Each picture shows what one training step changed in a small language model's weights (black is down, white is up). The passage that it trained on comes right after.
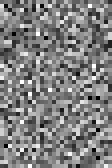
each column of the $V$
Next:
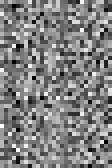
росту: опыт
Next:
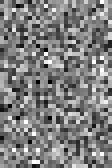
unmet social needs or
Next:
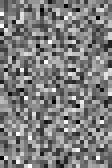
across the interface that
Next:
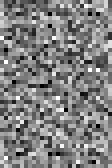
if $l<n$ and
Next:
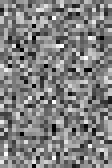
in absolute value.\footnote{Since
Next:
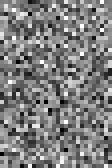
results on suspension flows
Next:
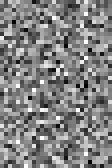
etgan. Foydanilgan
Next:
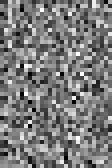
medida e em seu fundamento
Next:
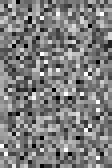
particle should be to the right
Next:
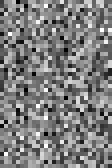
Explosive Performance
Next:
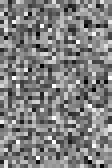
mahsulotlari uchun
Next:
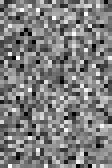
alternative. First note that for
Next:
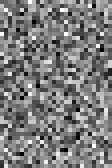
coupled oscillator
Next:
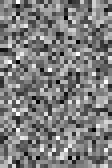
yoyilmalari doirasida
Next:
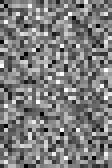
\in \N$. We may
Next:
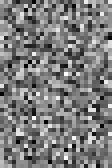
zou zijn.
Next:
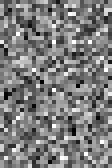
. \end{eqnarray*}
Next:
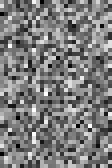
RB02 Kengät
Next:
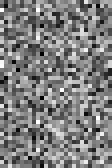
bounded from above. By using the
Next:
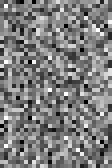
sollte mit Blick
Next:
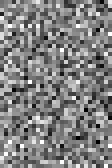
vectors of $\RR^2$
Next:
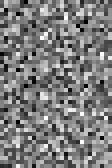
### Abstract Since the
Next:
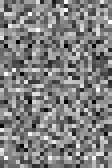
- Z)$ converges in law on
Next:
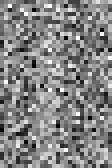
%set diagram left start at
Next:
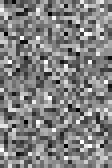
metric and let $DE$ and
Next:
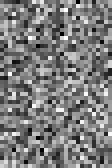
Diagnostic Aspects and
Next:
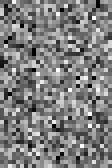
. $$ It is well-known
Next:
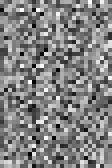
seule réponse possible.
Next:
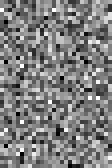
if $D$ is the
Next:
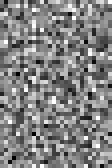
kuchsiz, sekin)
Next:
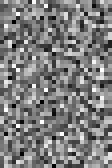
harus dilakukan
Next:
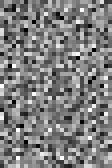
выражение принципа
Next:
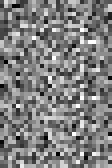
Крім того,
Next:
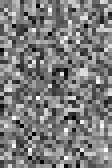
transversais. Meio
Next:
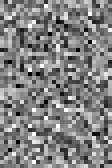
o'z navbatida
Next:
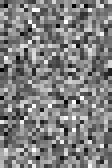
Apparently, they make up
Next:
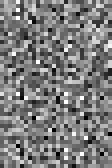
from bacteria such as
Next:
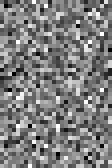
vehicle only considers its
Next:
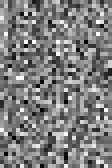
fors va arab
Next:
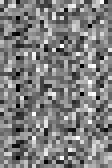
за змістом.
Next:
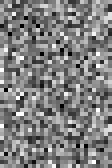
provided that $R$ is
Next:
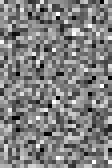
устройства. В
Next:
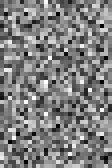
manutenção de suas
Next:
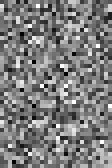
the need to comply with
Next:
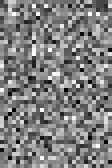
n-1, $ be given
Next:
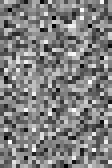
донесување на
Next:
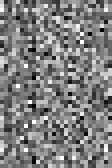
{\bf Proof.} Assume by translation
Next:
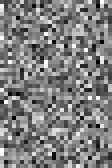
over $M$. Now we apply
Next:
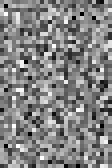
secondaires est le plus
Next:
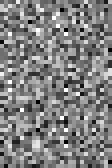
of a tensor graph which represents a
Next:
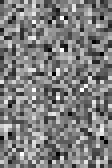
kemampuannya yang
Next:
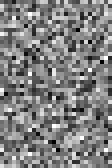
\end{equation} where
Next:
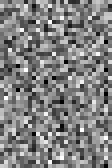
\bigskip \bigskip {\bf 2020
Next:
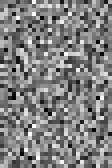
la empresa debe crear e
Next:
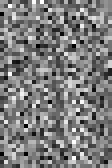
Diagnosis Association
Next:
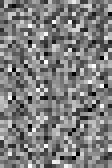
політики як у
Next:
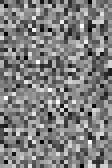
the Boolean cube is
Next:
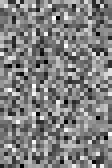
dunia usaha
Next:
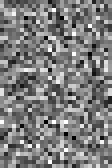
and 2.1 are not so
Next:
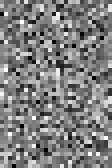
is $m$-times differentiable at
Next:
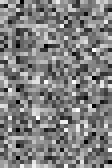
IV Paflagonlarni
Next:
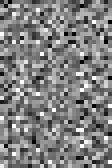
\mathcal{J}$ as
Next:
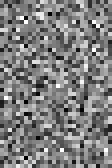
techniques in football
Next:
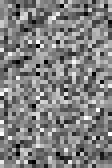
past. One subclass of
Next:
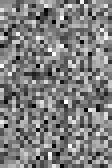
z^{-s}$ is defined through
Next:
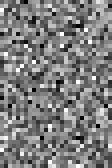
Let $\pi_i$ be
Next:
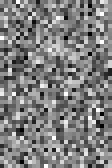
moreover it is contained in
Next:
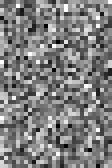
the same sign, and if the
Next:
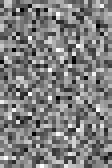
acuerdo. Por su
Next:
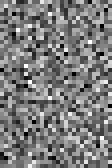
Ano Número de
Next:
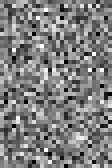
c_2\otimes \dots
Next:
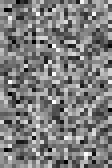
(40). The proof of
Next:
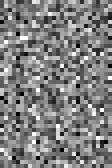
Dharma Bums*.
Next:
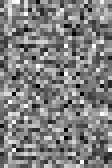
5. Ehtimollik
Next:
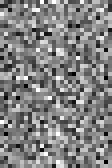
When there is no confusion,
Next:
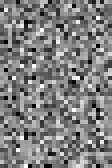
significantly more frequent among those
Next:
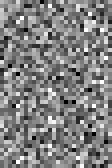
EM supply chain planning
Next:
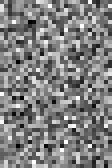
and \item pushing forward
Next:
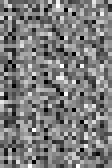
de conocimiento sobre los datos
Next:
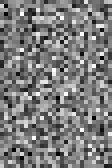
organize the paper as follows.
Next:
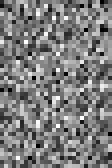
die kein einfaches
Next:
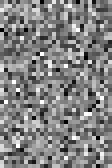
this penalty has the same
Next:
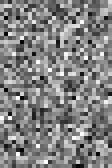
$\cap$?} The intersection
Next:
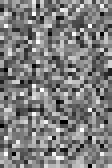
see Lin and Wei
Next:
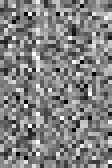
W. L\"uck was
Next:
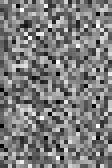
sigue el deseo que
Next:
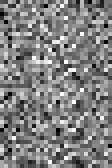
We have: \beq
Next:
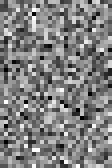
U, shuningdek,
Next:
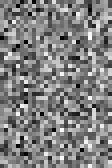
grandiflora Sw.
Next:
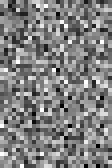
una vinculación entre la
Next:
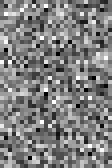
$e$ be a projection in
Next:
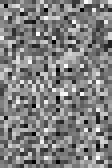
from the point of view of its
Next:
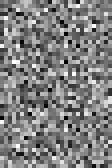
ota-onalar va
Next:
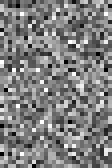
\infty$. The system conserves
